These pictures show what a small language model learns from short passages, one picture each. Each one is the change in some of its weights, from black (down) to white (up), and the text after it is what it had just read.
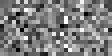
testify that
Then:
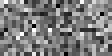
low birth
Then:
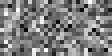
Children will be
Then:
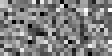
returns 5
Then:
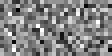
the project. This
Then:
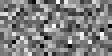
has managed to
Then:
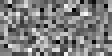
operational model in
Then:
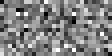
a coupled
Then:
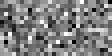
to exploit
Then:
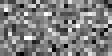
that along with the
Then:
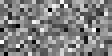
purpose as
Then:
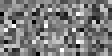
is calculated and
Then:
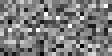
Describe the
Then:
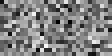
loss during the
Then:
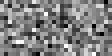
each estimate,
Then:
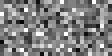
for derivation)
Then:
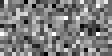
instances into two
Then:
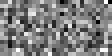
consequence of the
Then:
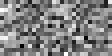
In the input
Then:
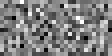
fixed effect model
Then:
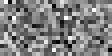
the quality of
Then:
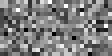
pattern among the
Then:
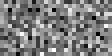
the laminate
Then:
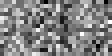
order to do so,
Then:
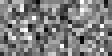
index, which
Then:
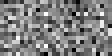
– Soproni
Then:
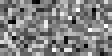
the case of sources
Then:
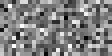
in the works of
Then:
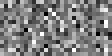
Warp wise
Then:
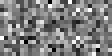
However, the presence
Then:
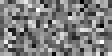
"A New
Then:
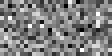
surrounds the
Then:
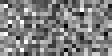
CRNN under
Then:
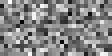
2 convolutional
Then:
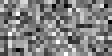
higher energy side of
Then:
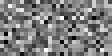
to transform the
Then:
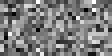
setup of the
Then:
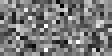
is paid to
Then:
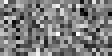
that $\sigma$ and
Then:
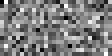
achieving positive
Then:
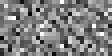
which have no effect at
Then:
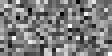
of the gap in
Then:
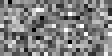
A manager has
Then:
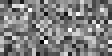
.80 is seen
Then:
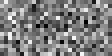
confirm similar
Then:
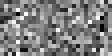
are inconsistent
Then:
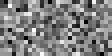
Dash D,
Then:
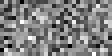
and employing a
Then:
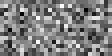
in the results of any
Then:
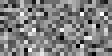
During the evaluation
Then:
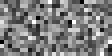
a crucial
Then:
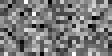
into the ICM
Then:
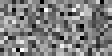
isomeric structure
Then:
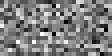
under theoretical
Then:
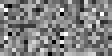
widths and
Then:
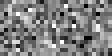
inertial effects can
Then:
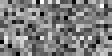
retardant properties
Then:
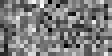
experiments, we find
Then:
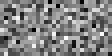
health: A review
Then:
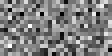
the most successful
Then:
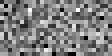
tool to help
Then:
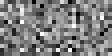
have received
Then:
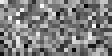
clear instructions
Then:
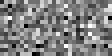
passes into the
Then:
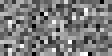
an important role in
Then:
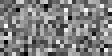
as they relate to
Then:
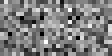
gluon distribution
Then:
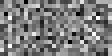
processes. These
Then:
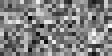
way on the
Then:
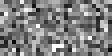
of the map
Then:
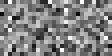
or morality in
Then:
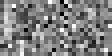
RA, The
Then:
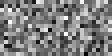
tasks into
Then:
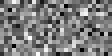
and reared from two
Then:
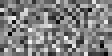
calibration solutions
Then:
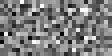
that differences in
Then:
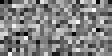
were also discussed in
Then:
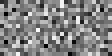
mechanism design},
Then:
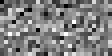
levels decrease
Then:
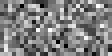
age group, with
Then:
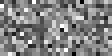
II (figure
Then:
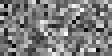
plans to use
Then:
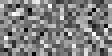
organizational measures
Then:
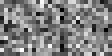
projected unity,
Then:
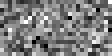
depending on the
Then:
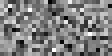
some degree. The
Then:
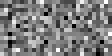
Evaluation of
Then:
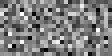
model results at both
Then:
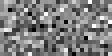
Data visualization
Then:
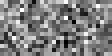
the directions of the
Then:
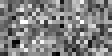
shipping and
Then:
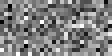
Longitude &
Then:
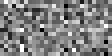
classification of MI
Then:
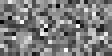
at either
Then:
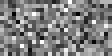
available via
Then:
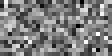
beaten for
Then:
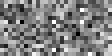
space the bounce
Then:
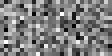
weeks and it
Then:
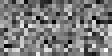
Engineering and
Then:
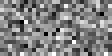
following normal distribution;
